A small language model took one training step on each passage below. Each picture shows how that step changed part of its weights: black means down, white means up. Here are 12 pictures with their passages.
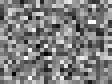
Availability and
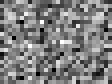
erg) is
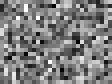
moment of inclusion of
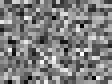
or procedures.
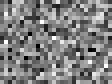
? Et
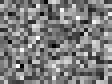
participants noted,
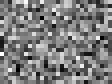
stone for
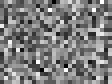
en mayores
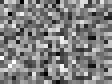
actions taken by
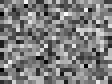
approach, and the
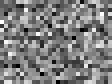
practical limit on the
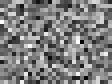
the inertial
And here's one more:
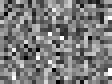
learning tool of
